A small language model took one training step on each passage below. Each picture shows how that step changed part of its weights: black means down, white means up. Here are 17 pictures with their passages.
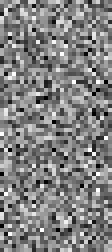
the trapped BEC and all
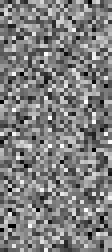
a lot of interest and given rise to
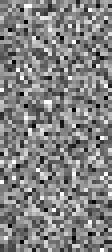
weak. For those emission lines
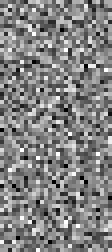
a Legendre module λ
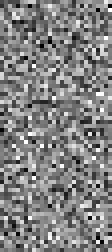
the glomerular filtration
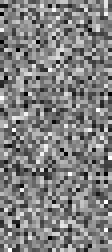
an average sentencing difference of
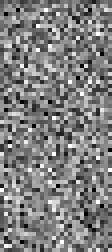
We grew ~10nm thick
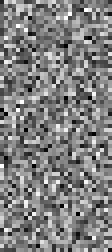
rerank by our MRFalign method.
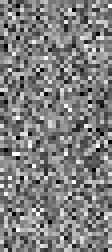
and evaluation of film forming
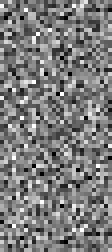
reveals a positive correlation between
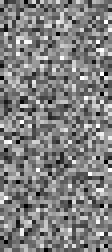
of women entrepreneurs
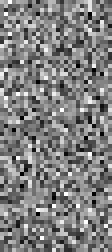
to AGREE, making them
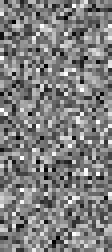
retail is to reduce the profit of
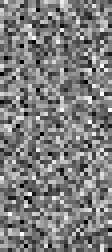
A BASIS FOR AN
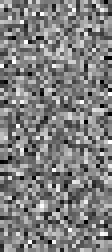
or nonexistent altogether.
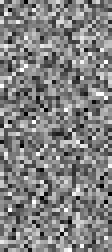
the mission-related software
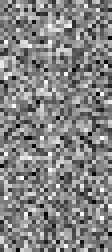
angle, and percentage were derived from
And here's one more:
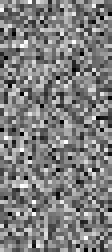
currency union on trade
